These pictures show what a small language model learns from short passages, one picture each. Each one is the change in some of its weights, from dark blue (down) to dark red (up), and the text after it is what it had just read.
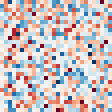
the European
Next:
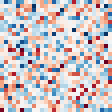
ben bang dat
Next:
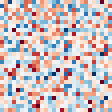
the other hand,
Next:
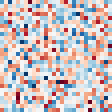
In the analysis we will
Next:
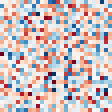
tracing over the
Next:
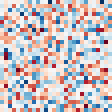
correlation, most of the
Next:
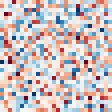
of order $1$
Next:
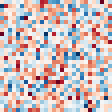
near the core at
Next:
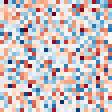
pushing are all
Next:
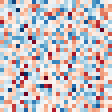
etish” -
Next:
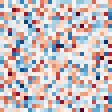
Pt, in which
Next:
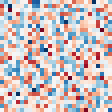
grond van de
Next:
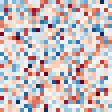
clear when filled
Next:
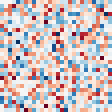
fuertemente sobre
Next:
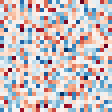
людей и
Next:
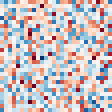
namely stability,
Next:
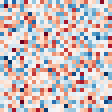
rotates its linear
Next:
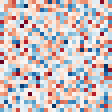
Германия –
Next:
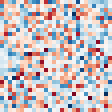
estimated as approximately
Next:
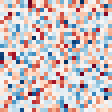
при $y >
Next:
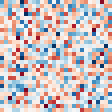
add a new feature.
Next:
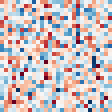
is that the PCA
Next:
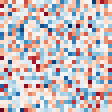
animals, and
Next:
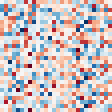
belgilash va
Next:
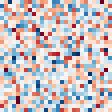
the form below:
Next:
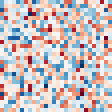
far too general.
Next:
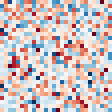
the Einstein
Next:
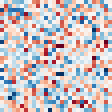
orqali rivojlantirish
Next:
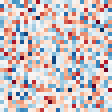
intermediate symmetry
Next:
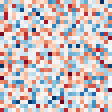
line emission could be
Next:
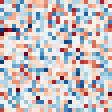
dan dijalankan
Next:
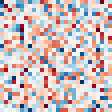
Gaussian noise with
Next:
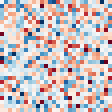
finite and given by
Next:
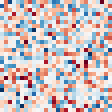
the effective field ${\bf
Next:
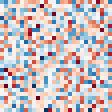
namely, it is
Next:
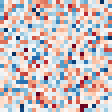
space of Riemann
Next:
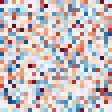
necesare mai
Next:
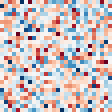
0$. The initial state
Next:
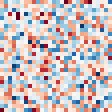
simple example for the
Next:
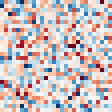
a function of the
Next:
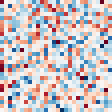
we see that, at
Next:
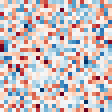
on friend's
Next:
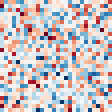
: Логос,
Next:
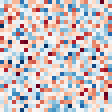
Теория и
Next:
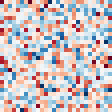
водах за
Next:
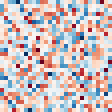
to estimate how high
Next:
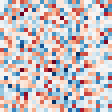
happens to
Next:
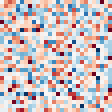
por meio da
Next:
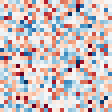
with the previous study
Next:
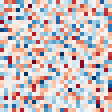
al mismo,
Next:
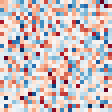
transmitted offline
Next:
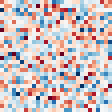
entire finite
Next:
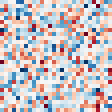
tienen un
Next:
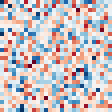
{\it of} the
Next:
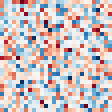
$\mu$ independent.
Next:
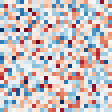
e do livro
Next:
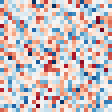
must be first calculated
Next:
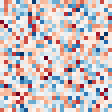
interact with the
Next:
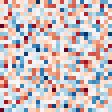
few repulsive
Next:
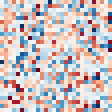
field. The LHC
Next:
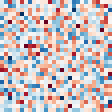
``Bose electron"
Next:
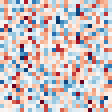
of the Li
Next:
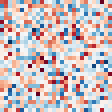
were obtained by fitting
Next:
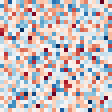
the upper bound of
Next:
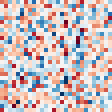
are being addressed,
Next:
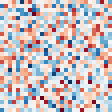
e, por essa
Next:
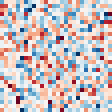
no power losses
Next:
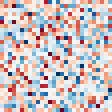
coesão das
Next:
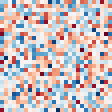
network that is composed
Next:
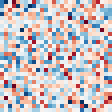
e Troca
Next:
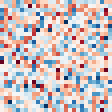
conductivity grows
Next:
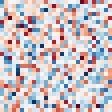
Shuning uchun ham
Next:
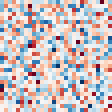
tidak ada
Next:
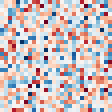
House 2.
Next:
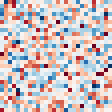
figure 20). Figure
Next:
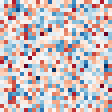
forma transparente e
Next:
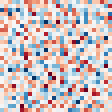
modal dasar
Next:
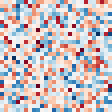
de escanteios
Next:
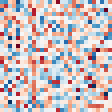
medicinal properties of
